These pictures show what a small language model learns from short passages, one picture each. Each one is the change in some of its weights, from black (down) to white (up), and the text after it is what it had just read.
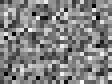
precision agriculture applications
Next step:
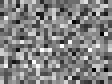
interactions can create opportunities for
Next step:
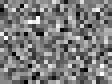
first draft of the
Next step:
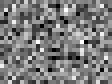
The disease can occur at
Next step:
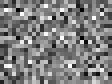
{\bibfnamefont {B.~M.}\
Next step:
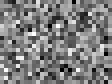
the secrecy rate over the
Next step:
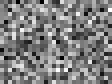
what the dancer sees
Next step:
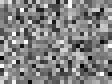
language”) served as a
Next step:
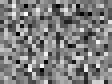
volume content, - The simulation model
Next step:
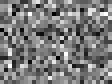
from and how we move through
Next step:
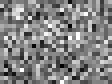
fine motor skills for
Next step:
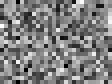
the value of $a$ becomes
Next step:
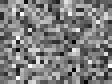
and the remaining 25% are
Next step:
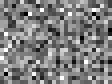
may not work properly due to
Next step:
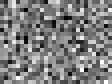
be able to monitor the
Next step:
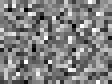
nucleus is arbitrary,
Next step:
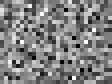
function are often numerically dominant
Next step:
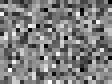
subprocesses due to the
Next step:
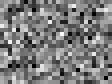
a different Doppler
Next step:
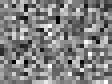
with solar eruption observations
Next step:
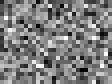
and companies involved in the
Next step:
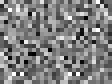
Damme et al.
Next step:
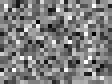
to have strong physical traits.
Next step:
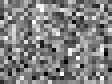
stability were measured over 50
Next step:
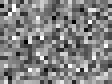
business model and represent certain utility
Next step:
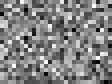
two decades. However,
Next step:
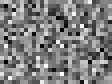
East African,
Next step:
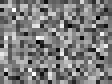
currently more or less on par
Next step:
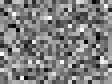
the Mediterranean
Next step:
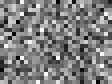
using the four Kaldi
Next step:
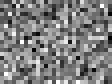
dense. Recently a framework
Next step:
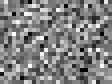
quantify differences in the results
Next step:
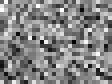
observed peak. The recorded data
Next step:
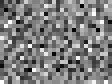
volumes for the two
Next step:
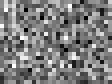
correlations The project manager
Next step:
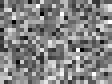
and Media Technology,
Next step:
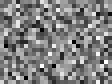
IEC standard power curve is
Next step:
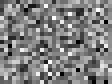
Since the HAADF image is
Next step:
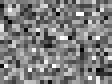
The conventional information extraction evaluation
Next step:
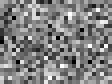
invisible matter, forming
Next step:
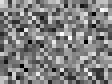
to focus solely on those
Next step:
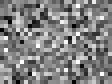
URLs from a
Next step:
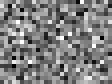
religious studies exists
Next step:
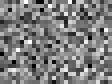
a fiber polarization controller
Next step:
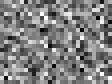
initial spacetime the perturbation are
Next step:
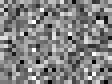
input third order intercept point
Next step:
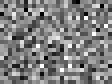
lines: external collaboration.
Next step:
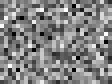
interaction is taken into account, energy
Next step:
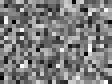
of 91 impact experiments with
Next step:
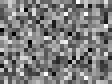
as a well defined state because
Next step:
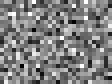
modified blackbodies at
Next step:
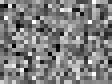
with the plate facing
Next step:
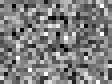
Loss Function} The
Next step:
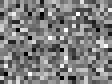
objects of natural and artificial
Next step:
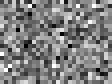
the dengue patients. In
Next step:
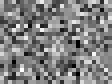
solving groundwater flow
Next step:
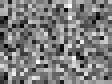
type range. The ratio of
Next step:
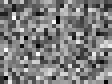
with the tracker condition, and
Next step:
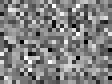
Ds-NCF share
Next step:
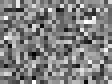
Araújo \\
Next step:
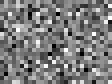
find that the ETMF
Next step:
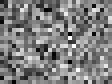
their efforts to align with global
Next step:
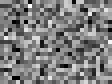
of food to people in economic
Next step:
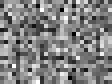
Based on these findings, it
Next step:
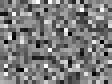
observe that it is the charge
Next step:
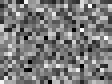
to produce the results of this
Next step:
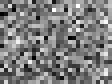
in auditing government and in
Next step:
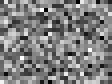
article is to explore a specific
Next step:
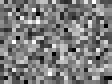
resource-constrained and
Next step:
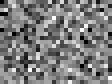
discuss below. This dependence gives a
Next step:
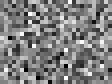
breaks down. Hence, one
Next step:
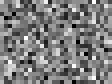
Public Sector Srl
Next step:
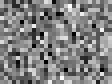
morphological operations,
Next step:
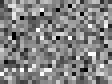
line made from various materials on the
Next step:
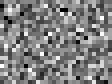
The contribution of the third diagram is
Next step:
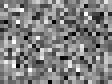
probabilities drop quickly
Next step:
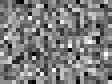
Authors: SCP –
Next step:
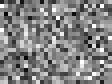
inflow the consecutive
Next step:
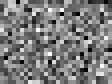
of some items of the
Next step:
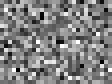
large amount ($\epsilon_V
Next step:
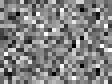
considered a good strain for the
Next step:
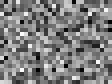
of $F(z)$ to
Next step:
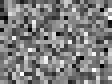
within ``Active Model
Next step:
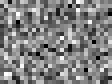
penalty-term approach
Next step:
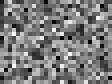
winter or summer or between
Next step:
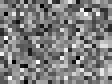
we believe that, by
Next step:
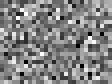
tightest constraint is given
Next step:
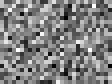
$B\to p\bar
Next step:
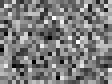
completeness with respect to
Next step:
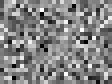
data types, such as property
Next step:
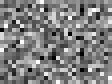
equivalent to requiring that the
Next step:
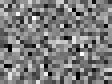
Feynman diagrams in
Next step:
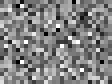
the design, development, and
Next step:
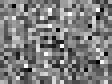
system identification and the notion
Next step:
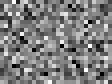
a clearly defined study on government
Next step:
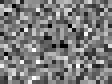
CO as an impurity.
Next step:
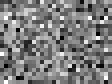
the envisaged means for
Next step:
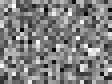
manuscript. PF
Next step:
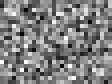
This was confirmed in another simulation
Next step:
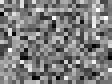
shape comparable to that observed in
